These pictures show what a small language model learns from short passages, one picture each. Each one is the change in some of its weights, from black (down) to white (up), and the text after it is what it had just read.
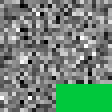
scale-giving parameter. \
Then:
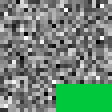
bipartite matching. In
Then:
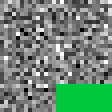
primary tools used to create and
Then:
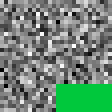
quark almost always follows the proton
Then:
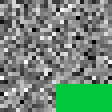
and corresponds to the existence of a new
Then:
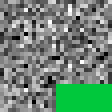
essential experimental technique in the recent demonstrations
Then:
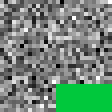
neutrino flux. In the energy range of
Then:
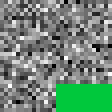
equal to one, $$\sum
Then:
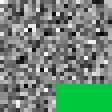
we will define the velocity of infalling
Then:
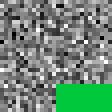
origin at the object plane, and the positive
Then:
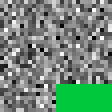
the stack are popped and output
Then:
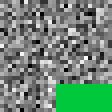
about the objects". Two important
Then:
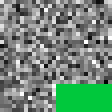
we outline the volume dependence of the
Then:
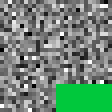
the computing power of GPU
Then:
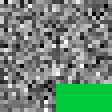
& \colhead{$\Omegap$}
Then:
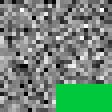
The BaBar collaboration has
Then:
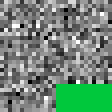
unstable WD collapse
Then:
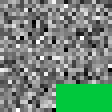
additional solution is that the life time
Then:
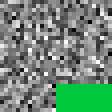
present in polar cap models is that all
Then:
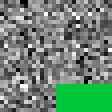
stressor for inducing a
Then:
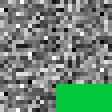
Project & project & Project
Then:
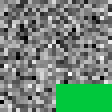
situations in which humoral
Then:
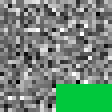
computationally equivalent (each simulating the
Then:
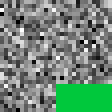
could allow an attacker to
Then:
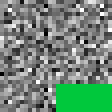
how shifts in electronic environment influence
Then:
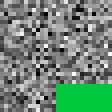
wrong region (e.g.,
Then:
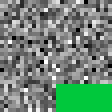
biological standpoint, experimental design and
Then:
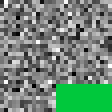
the statistical mechanical problem of computing
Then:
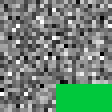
virtually no one noticed
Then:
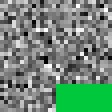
trace anomaly enters the
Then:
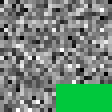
Where machine learning practitioners
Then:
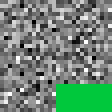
main characteristic for sphere-symmetric
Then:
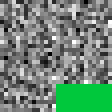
and typical scans between these temperatures were
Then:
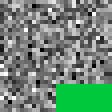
of tensor fluctuations in the frame of
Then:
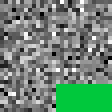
number of pairs for each ${\bf k}$
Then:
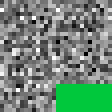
substitution in types and terms,
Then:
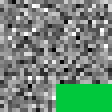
be no difference in age due to the
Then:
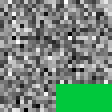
the probability distribution functions of the dimensionless
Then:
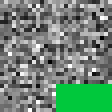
by utilizing STWPs we
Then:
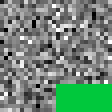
risk assessment tools.
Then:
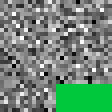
fidelity of the photon pair for
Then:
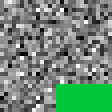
\int \frac{d^3
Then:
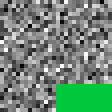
assumes the existence of a band
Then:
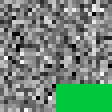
at some small positive $g^2$.
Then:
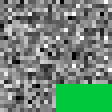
1$, because perturbation theory breaks
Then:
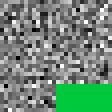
colors at short wavelengths to identify
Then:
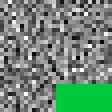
the single polaron ground state energy
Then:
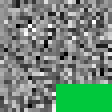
individuals and the S\&P
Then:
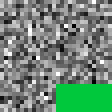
show a cyclic behaviour.
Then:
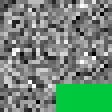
stays in the Exponential
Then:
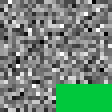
a Fog monitoring solution that manages
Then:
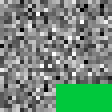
unit circle: \begin{equation*}
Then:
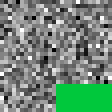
After the unblinding no events
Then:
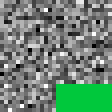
This is a unique imprint of
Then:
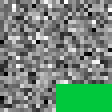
$g_M$ in the matrix element
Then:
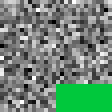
\message{zero} \or
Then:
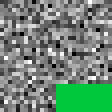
result in apparent brightness contrast even
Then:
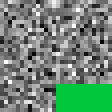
can be used to calculate the force at which
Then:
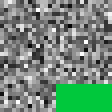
\ label \ comb}$ \\ \hline
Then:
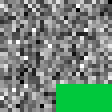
with the image PSF. The
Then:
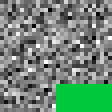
powerful bridge between model parameters and
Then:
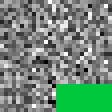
to be very close to each other, with
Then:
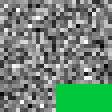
of our experiments, we evaluate monaural
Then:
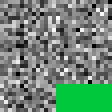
common record. For each pair of
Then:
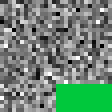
and evaporation via Hawking
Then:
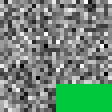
spin-Chern numbers of the three
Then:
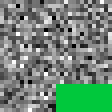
$\rho$ as a fraction of the number
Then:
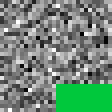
potential state Θ, together with the
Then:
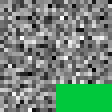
- k_4$. Perform the
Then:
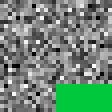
DDPM is governed by
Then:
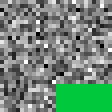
one, the frog will
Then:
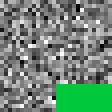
magnetic field, for the same sample at the
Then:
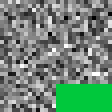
as radially extended regions with enhanced
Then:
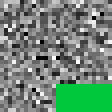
quantum gravity, e.g., the minimum
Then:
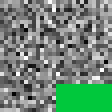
to be chosen at the beginning.
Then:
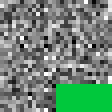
phase transitions between topologically ordered
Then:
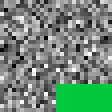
in order to facilitate the
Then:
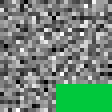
[25], but the calculations of such high
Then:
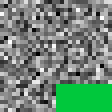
that Cheung also opposes
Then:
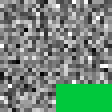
speed component $c_y$, along the
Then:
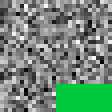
in the bulk. The action of the model
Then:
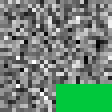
as well as in radiative heat transfer
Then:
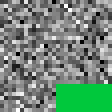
4(a) with freezeout conditions
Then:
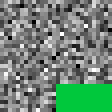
listed in column 5.
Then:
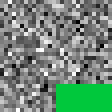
the source appears to have been
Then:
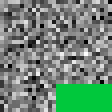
invariant under transformations including the 11th and
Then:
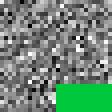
two-soliton solutions, we
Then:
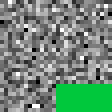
(x)$ representing the step function.
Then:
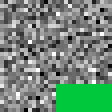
Gaussian noise. In each measurement, the system
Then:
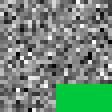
use INS to measure the magnetic excitation
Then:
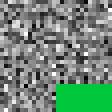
first ($J_1$) and third
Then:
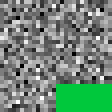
number, possibly zero)
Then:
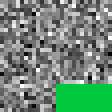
of any thermodynamic flow variable. For
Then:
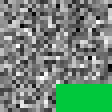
large Cycle 2 JWST transmission
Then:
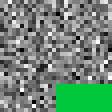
the value $\alpha=3.35$
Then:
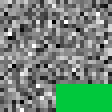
placement: here, top,
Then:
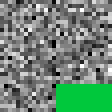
Best detector (channel)} \\
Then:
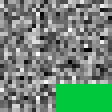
force among the particles. The system is studied
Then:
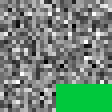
that both the It\^{o} and
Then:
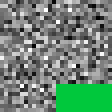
ED-TFET. The
